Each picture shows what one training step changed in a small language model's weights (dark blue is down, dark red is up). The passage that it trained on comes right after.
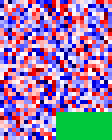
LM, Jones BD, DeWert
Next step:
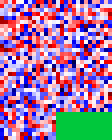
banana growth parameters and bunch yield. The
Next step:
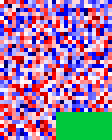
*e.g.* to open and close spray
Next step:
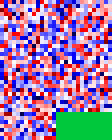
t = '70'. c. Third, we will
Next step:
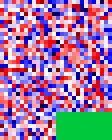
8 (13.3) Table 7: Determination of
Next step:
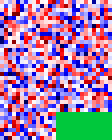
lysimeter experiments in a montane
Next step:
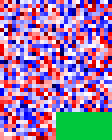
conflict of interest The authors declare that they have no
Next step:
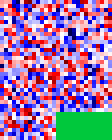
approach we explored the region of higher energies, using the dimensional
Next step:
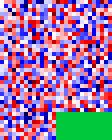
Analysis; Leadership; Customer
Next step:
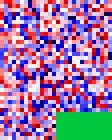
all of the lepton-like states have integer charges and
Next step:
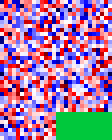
promising to develop a technology of cream-soups,
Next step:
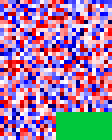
and high $T$ where we see the 2D structure
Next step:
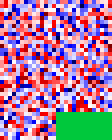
in combination with musical domain knowledge. We use both
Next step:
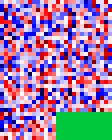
the network to dynamically adapt to diverse service types and rapidly
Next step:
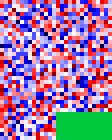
As shown in Fig.\ref{conversation}
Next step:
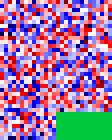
progress of the maximum value of the torque to which the
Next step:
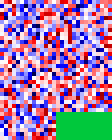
is substituted for missing instances. This will
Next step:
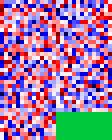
to 10-NN queries among the different algorithms.
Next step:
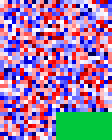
of WC. The energy per $Z$-ion
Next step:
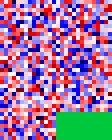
not specify a polarization signature of the wave function with respect
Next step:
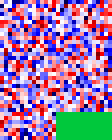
$ Therefore the Lagrangian~(\ref{masterl2})
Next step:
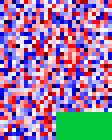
and Hyun-Sik Jeong for giving us
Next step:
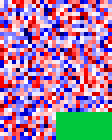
Parents and representatives of the apprentice should
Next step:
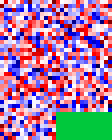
frame symbol. This is achieved by adding a CP matrix
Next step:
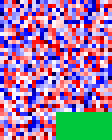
at risk (WHO, 2016). During the first
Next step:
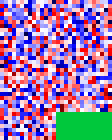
there are limitation to hardware counters in the
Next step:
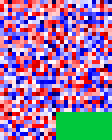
an energy expenditure $\Delta E =
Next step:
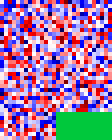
plays a central role in determining both project viability and
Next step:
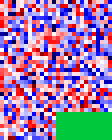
form galaxy. Conflict of interest The authors declare
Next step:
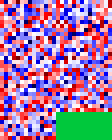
ventilation unit. Specific power input
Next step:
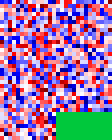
- 1: IBV-infected group
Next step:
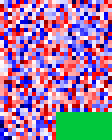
despite intense rivalry, the United States
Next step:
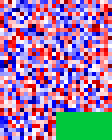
result of the application to each of its arguments
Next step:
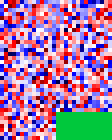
for relatively small wave numbers $q\leq
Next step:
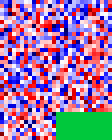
Alison Sandman, ‘Mirroring the
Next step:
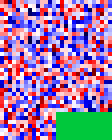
only the first two orders of cumulants are non
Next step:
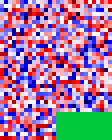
signal in the superconducting state at 0.1\,K
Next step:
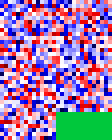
The main goal of introducing this system in Georgia and
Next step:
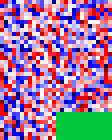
of literature, one can argue that the relationship between
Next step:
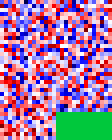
is ultimately associated with the fact that it is
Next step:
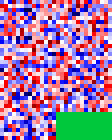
(32). However, it seems that the variation is only
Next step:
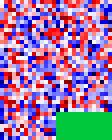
directions $\langle 11\bar{2}0
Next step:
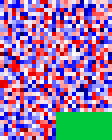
are the agro product. As per the capability of
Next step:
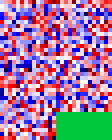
amulets used by the Chinese to
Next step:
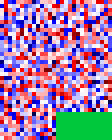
an ideal topological subspace. Given a topological space
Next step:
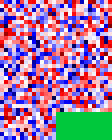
in parameter $\varepsilon $, governing different stages of
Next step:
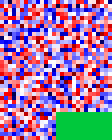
SHACL expressions to enable validation of the RDF
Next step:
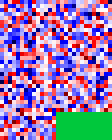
need to carry out the research on the citation analysis Research
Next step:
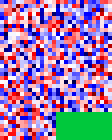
the necessary and sometimes hazardous bridge between
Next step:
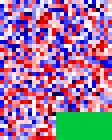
and then searched at a later date by an
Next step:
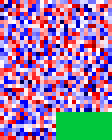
where $V$ is the Vandermonde
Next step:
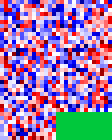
cells that enter the brain perform distinct roles, compared to
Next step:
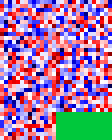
of VAE-based method is obtained from
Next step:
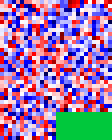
For higher spins the generalization is not difficult and one
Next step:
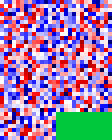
Polymer Type - Fiber Volume Fraction -
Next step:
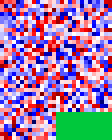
traditional cloud computing in Internet of Things
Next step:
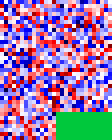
disasters due to climate change. UNITED
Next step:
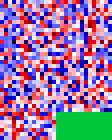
file names (e. g.:
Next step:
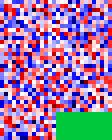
On the other hand, states with indices in
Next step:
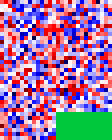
algorithm presented here is a special case of, and easily derived
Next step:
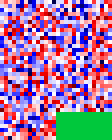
also for other quality metrics like bug likelihood or
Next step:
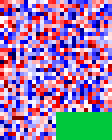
validity shown in Table 3. Content validity is the validity
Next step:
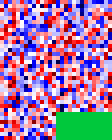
radiation and interplanetary medium. Laboratory studies show that
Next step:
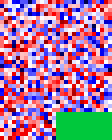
unemployment is calculated as a percentage by dividing
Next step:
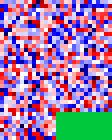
the estimand defined on the ECE trial population.}
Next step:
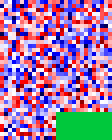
an interesting philosophical and methodological question.
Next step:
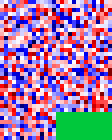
the study of language appeared long before the scientific direction with
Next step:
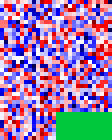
the basis defined by the above normal modes and carry out the
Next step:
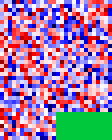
Green Purchase Behavior: An
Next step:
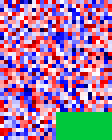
Note that sequence number for CTCP differs from that
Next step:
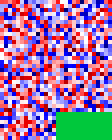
(in-text/parenthetical) The author
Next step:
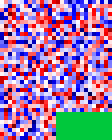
The aim of the research was to describe the thematic structure
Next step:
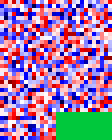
oral mucosal cancer, oncology,
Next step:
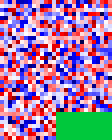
be calculated. With these orderings (Morton and
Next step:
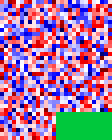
with time dependent hoppings. As example application we
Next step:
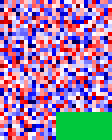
protected patents. Virtually all empirical research
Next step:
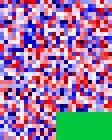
normal distribution, which would assume that the data lies in an
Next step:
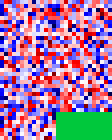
mask mental health symptoms in men, leading to
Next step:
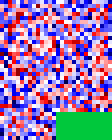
an unorthodox physical intuition. In this
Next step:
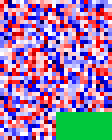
the problem. %that were either uncontended (in
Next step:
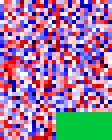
quark sector with its $qq$ interaction channels. The
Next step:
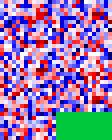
bowel disease¹¹ and acute lung
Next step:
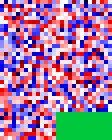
to implement preliminary Life Cycle Assessment
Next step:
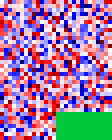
colourless, transparent and prismatic in shape.
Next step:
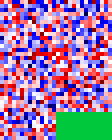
become part of it. "Environmental Attitude can
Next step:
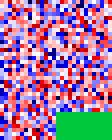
and wives in the vicious cycle of abuse.
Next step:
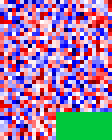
human health [3]. Although bacterial biofilms
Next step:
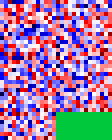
people came from Central Asia to India around 2000
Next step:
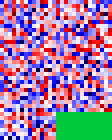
with each other.}%of the streamlines, the velocity
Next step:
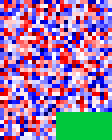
MAT - T5 MAT - T4 3
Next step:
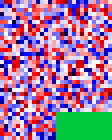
virtual environment if you a virtual museum of the
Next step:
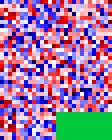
included in the two-telescope coincidence
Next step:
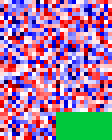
out the efficiency of CNN based approaches in vision based
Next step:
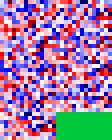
agreement among the majority of key patterns, and thus key patterns
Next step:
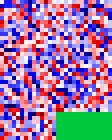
Ref.\ \citenum{Ullrich11} and
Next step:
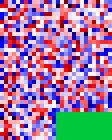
In test time, we rank evidences according to
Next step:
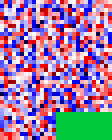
{\em sources} with {\em objects} detected in all
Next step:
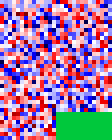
by an analysis of the immobilized surfaces by
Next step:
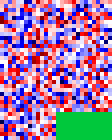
interpersonal relationships, hobbies, and even
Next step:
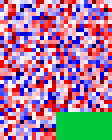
we refer to it simply as the precision throughout.
